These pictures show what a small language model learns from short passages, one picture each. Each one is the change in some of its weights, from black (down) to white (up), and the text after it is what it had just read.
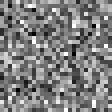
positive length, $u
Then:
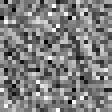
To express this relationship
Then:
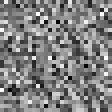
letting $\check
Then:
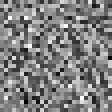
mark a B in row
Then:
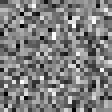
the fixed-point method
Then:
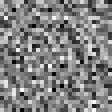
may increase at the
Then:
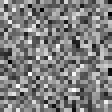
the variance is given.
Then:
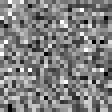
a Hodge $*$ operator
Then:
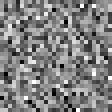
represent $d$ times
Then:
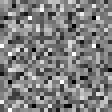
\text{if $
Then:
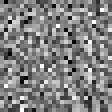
the sublinear coarse
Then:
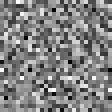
problems for ordinary fractional differential
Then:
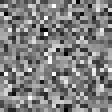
is used throughout. For
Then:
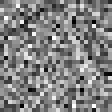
the second-order differential
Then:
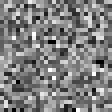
also shows that different analytic
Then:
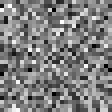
family extends to zero values
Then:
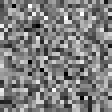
the optimal filter,
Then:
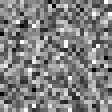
and right-hand scaling
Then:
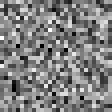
side shall give us the
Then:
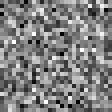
Society and
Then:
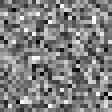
d)$ is a
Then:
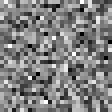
\\\indent {\bf
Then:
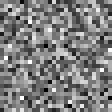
group having a countable
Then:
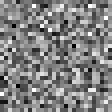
$L$-values of
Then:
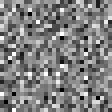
$0 \leqslant x
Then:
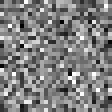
and keeping fixed all
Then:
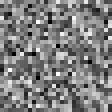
telle que $$
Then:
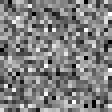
$\bx$ and
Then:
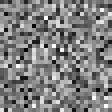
of inclusions. In
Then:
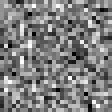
Hopf type lemmas) for
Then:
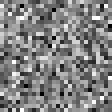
Let $n\ge
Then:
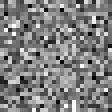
$i$ and the
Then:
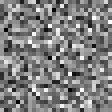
dilatation (of
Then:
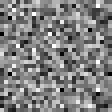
section, we consider a
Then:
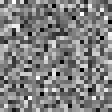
$A \subseteq
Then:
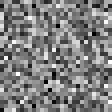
to modify a
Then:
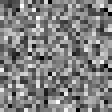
strictly positive $\varepsilon$,
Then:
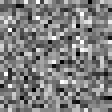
without Bourgain's
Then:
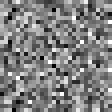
have $Q^{\le
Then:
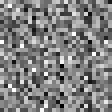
Its Applications,
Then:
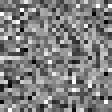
of the fixed point set
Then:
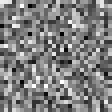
J. Amer.
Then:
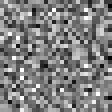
Then, there are two
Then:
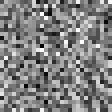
the parametrized structural
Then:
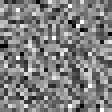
for semilinear parabolic
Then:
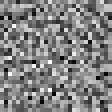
the error representation formula
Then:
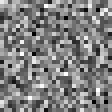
connection, it is natural
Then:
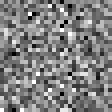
presenting a sufficient condition
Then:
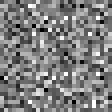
$H$ again.
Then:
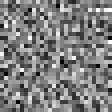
on Control and
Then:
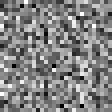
than a standard Brownian
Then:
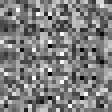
So there exists a constant
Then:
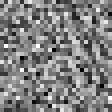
that were implemented in
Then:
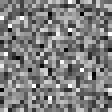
\mbox{\boldmath $
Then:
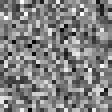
as the interacting
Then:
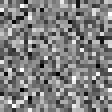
follows from the minimality
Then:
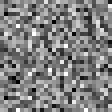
terms are also referred to
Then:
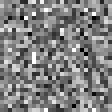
models. The layout
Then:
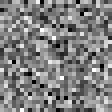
\sigma) \circ
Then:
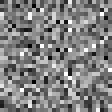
double letter weights but
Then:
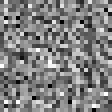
other patterns could be considered
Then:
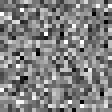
of the fern is
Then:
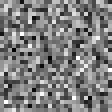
were used in the analysis
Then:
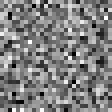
is even,} \\
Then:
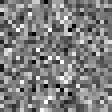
\}. \] This expression
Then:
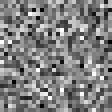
sl_2$, given
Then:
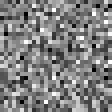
of semigroups generators
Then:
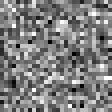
well as Hopf algebras
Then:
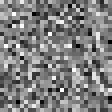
are a set of partial
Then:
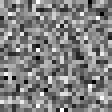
can also express necessary
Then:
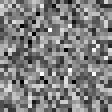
min-plus characters
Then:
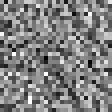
the solution of the
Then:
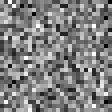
while in the second,
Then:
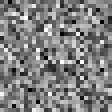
\colon L \in
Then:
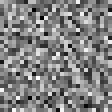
numerical solution violates
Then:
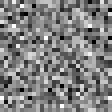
the decomposability to
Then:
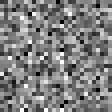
L. Chambers
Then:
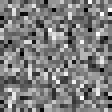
not much bigger than
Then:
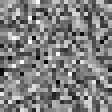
This is equivalent to
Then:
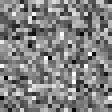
remaining part of the current
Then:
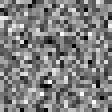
$a \in C
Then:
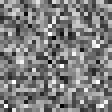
action of $G$
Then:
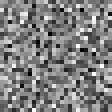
= 0$ ensures that
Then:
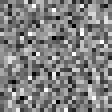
est non nul.
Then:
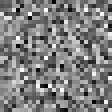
Let $h\in
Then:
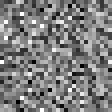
is a prime then $$
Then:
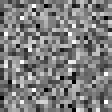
finite element approximation spaces
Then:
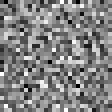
are performed. To this
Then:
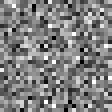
parabolic equations} \maketitle
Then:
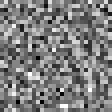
give a couple of examples
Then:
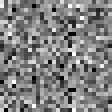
approximation in a bounded setting
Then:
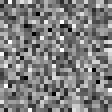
of interest.\\ {\bf
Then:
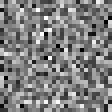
$g$. Moreover,
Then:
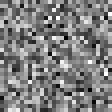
si $J$ est
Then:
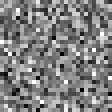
If $d$ is
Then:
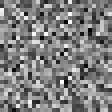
may neglect the
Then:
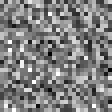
that \[\textstyle
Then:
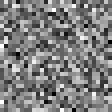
systems of constraints and can
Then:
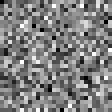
table. For the
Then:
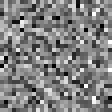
have from $\left(
